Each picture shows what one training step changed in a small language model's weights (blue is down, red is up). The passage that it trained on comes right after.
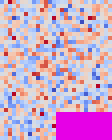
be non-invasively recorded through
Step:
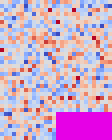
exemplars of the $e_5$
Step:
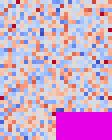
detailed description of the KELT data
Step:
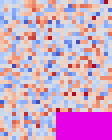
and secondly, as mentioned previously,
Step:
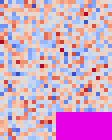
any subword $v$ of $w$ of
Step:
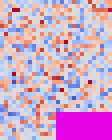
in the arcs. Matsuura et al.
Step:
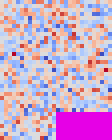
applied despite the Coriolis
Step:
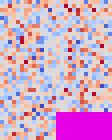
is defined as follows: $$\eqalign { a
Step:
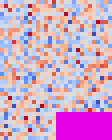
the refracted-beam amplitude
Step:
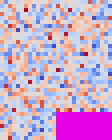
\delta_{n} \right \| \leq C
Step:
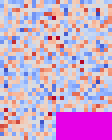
They are all compatible with the
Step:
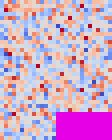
parameterization the stiffest EoS is
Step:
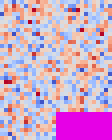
case where the utility function has a domain which is
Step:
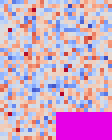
in order to apply some abstract invariant
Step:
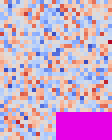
spin polarization in the 3d state. If we
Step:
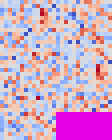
0 with one photon each, thus
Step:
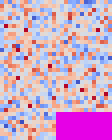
Note that when $i(v) = 1$
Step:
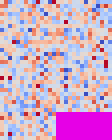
XUV-P-MOKE signal
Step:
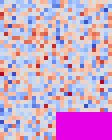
joined. To characterise the fluid
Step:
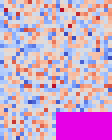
suppose we are in the special case
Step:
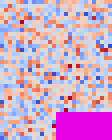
in misleading values. It is
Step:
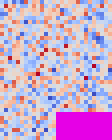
signals can be transferred to the
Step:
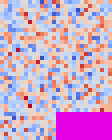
an error in that ordinary table.
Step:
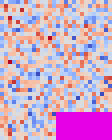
always a component in $\tilde
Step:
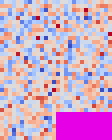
wafer is pressed and rotated
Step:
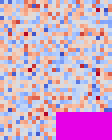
a subset $U$ of a Banach space
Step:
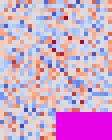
method to $p\sub{max}=2$. For
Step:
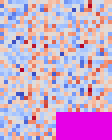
L.S. Tseng and S.T.
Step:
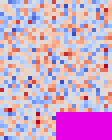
or have a black hole that is emitting
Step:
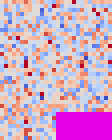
b$, suppose that $a\times
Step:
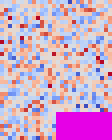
more likely to focus on potential
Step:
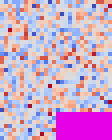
3 contains a useful property for solutions and the
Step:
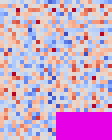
fixed point. It is around this vacuum
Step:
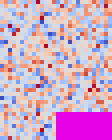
et al.}, Phys. Rev.
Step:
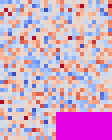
synthesis formalization} \exists
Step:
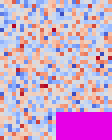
which sends an isomorphism class of triples
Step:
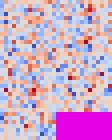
effect of the energy-loss corrections after
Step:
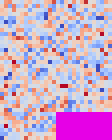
\;\text{for all closed}\; C
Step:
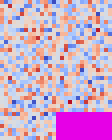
equilibration of $\Phi$ in the equation
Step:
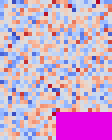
will imply all the prediction of relativity and quantum
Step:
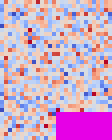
scheme, the state of the system is first
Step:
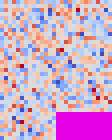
fluctuations at the very early
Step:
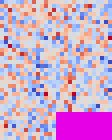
blue curve is changed to the
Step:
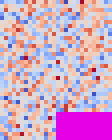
to the proof of Theorem 1.10, $S$
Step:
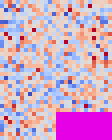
by an easy argument with exact
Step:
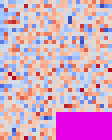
so we investigated decomposition
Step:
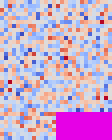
\left( \frac{% \partial D}{\partial
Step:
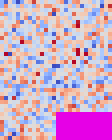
site within a bulk two-dimensional
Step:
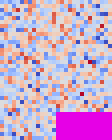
to $\bar\scrN_N$. Thus
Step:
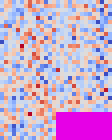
Hermite, Legendre,
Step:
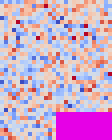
a black hole does not have access to
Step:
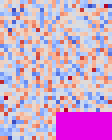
(b) The unit cell (4-bar
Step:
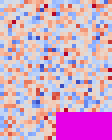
well converge as $N\rightarrow \infty$.
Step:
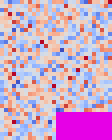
enters the inequlities only via its
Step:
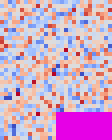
bulk fields, described say by
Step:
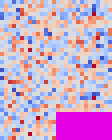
and the range where the norm is sampled
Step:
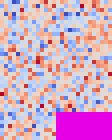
explains why the major,
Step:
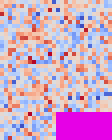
efficiency of only ~0.1%
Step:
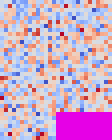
person to the rescue position
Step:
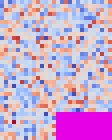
hypothesis and the FDT were
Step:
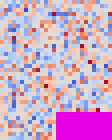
Thus, $s\in L$ and so
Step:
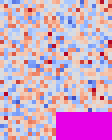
not absolutely equivalent in two node
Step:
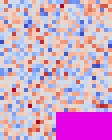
results to an engineering case of study.
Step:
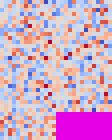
replacement $ \Pi(s) \rightarrow
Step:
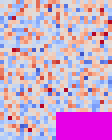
is free we obtain the homological Euler
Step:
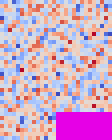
and a random sample from the prior
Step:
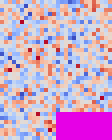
is adopted throughout all the calculations.
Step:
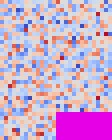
this Section. \medskip {\bf
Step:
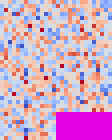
$($respectively, $x(v),
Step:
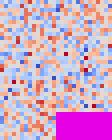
every state of nature $k \in K$, and
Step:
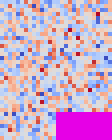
$\mathfrak{L}$ containing $(0,\mu)$.
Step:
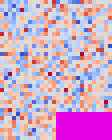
in the interface that runs along the
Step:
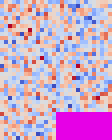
continuous on $[0,T]$, the following equality
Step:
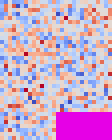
allow us to investigate the formation and
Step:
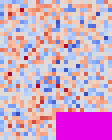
array construction jointly. In the formulated
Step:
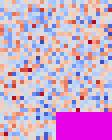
vacuum fluctuations of the scalar
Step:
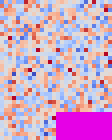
temperature of 200 $^{\circ}$C for 15
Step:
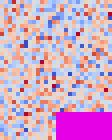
A) and SW (labeled B) of
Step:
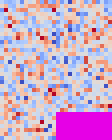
gravity free of defects. This paper is
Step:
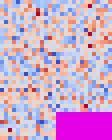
The new segments for every user are used to
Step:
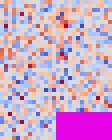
natural} if and only if the following conditions
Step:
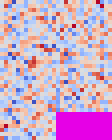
understanding of the system, we adopt
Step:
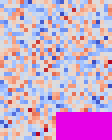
leads to $$\#R_N>\kappa
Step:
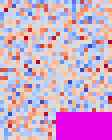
is that the solve in the IR loop is
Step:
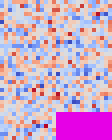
on Twitch, there are studies on
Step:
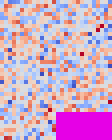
a need for additional closure models that account
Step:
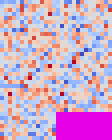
color green ($b_{1}$) to
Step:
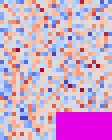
S$ from a normal surface $\tilde{S}$,
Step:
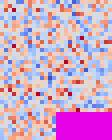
(SES) for a nominal
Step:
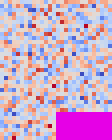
see \ref{free_regime}.
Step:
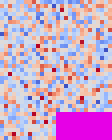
to form a hadron is less than
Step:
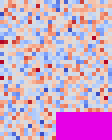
$S$ would assume the following block form
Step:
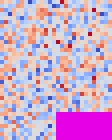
linear processes with \regvary\ noise
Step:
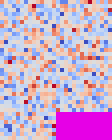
vary drastically and cannot be
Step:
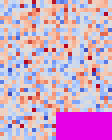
digital library, and the number
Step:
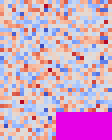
reorient the S$=$1
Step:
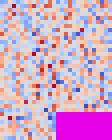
methods it becomes a rigorous
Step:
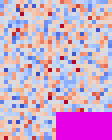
get \[\lb{diff}
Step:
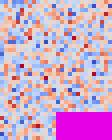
within the time window. The Linux
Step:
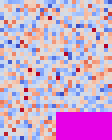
and $\eta_1$. The transition form factors
